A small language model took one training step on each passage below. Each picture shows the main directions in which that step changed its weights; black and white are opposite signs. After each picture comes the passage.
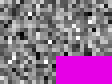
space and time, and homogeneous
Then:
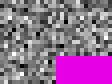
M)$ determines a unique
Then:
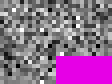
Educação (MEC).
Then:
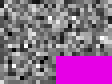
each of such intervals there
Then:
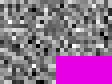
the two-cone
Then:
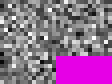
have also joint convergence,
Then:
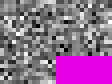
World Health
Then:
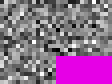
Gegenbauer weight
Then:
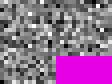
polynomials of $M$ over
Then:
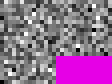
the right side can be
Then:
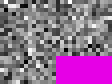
dan tezamen met
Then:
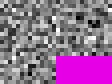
respectively the points where $\theta
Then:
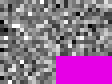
théoriques de
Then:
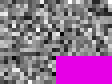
promedio del sector
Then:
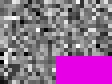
mecánicamente a
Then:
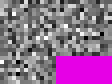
muhofaza qilishning
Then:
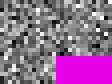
mensal e de
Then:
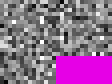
va globallashtirish jarayonlari
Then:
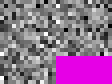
uzoq umr
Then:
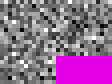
образование. –
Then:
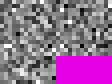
an operator $T\in
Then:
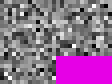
на некоторые
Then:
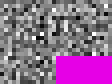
the branches of solutions
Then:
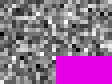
can change the torus actions on
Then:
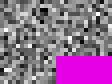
o‘simlik va
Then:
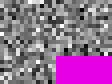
of a square of order
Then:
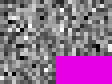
to‘la va aniq
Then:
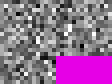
that the Wasserstein
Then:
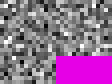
we can keep the
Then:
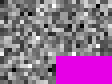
product of exact categories}
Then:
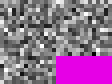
із зоровим
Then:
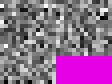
\rightarrow H \otimes
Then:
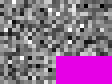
direitos humanos. Para
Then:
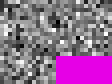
least to be able to take
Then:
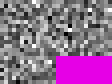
the two corresponding vertices. Consider
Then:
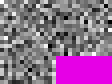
insoniyat uchun qilgan
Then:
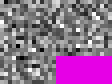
развитии личности
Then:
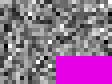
space. In this work we
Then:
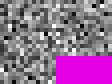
de energia. Por
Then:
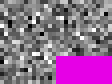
F إلى B.
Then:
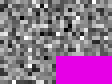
by taking the integral over
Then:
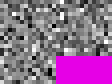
e a sobrecarga de
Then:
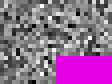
set of all invertible symmetric
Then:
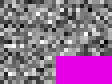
is restricted to ``for
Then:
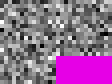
noise variance is significant.
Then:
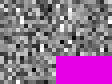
xizmatlarida sun'iy
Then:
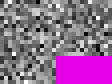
This is shown by the following
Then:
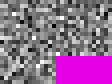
e protegeu o
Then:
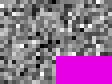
verfügbar für
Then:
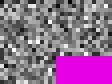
$c$ is admissible
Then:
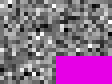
We now prove that every diagonal
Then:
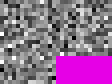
a number of modern areas
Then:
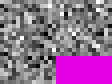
o dia a dia das
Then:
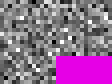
by $\delta$. \\ For
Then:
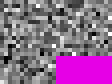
$\theta_i \notin
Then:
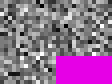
infected bacteria
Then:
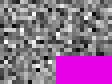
= 0$ and then
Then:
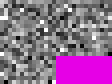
provides a comprehensive analysis
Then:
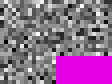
students from a public
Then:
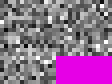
integrable function. Then,
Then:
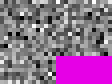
segment because the age
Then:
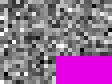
concludes that comprehensive
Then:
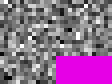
above discussions, Theorem
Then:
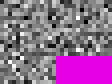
a good practice to reduce
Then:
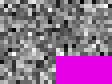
and $G$ is characteristic
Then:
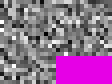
qui concerne la
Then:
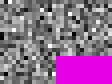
e aqueles relacionados
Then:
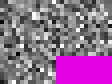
Md. M., Li
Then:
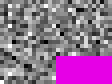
de desarrollo mundiales los
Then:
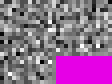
положеннями ч.
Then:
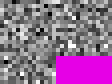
\D$ which are holomorphic
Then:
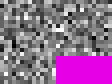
têm se estudado
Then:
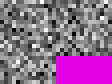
vectoriels sur le plan
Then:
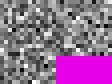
у детей старше
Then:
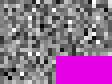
the falsification by
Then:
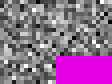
First of all, {\bf
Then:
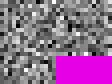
part. But the slightly
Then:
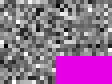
is still irreducible. This is
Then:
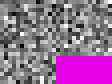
penal, o fundamento
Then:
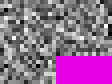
Aplicadas a la
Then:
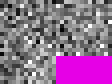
mengenal pasti
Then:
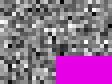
van inzicht, een
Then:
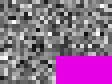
doença e seus
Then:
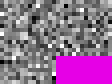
~. \] Now one easily
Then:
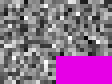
de normas propias que
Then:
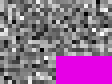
интенции его
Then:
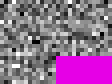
angle caustics.
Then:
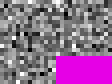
is the free Lie algebra on
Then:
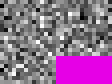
yuqori nafas
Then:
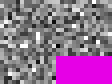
Similarly one can prove results for
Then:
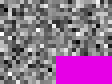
tipo reativo, o
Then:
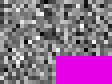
juda qo'l
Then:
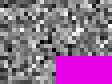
x_3$ являются
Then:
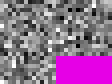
verifies that $
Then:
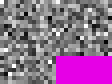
the number of vectors in each
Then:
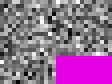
satisfiying the two following
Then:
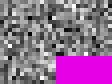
a quantum momentum mapping for
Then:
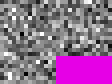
of the Heisenberg
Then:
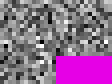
equality uses associativity of
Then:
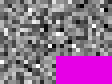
Эти факторы
